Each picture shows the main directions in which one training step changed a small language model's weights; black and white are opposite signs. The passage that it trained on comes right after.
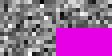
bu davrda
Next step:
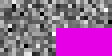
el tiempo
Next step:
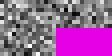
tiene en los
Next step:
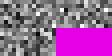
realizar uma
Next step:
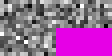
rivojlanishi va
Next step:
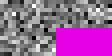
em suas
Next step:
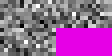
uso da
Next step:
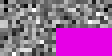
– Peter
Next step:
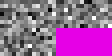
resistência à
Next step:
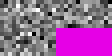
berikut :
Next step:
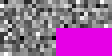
foi a análise
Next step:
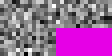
uno de los
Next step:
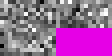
Nog een
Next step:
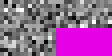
como projetar
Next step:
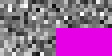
nesne ya
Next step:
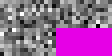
A conclusion
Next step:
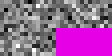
a chegada
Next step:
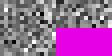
quels que
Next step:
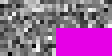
por isso
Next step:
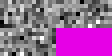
do outro.
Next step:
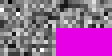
in vitro
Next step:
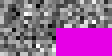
of high
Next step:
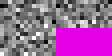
von einer
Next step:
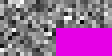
en consideración los
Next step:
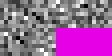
costa de
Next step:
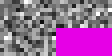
participação dos
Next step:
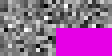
tizim uchun
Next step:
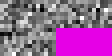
voie à la
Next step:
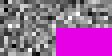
că nu
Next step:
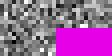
universitaria en
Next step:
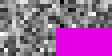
das Ciências
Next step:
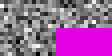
base du
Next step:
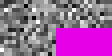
also be
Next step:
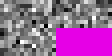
м/с ва
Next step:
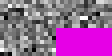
har bir inson
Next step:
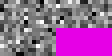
da Silva
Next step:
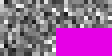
Katta va
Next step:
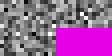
docente dos
